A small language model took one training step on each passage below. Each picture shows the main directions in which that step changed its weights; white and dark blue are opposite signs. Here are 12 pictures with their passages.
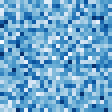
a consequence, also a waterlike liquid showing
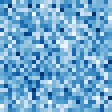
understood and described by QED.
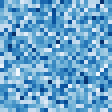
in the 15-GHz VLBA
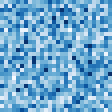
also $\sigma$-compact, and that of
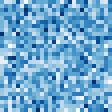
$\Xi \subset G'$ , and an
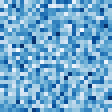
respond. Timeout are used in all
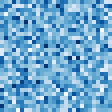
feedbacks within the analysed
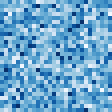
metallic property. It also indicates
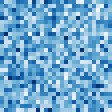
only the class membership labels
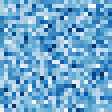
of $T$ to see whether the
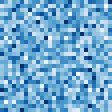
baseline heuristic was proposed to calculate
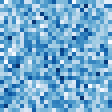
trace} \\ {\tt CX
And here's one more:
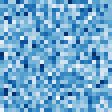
The variable $s$ is plotted along the
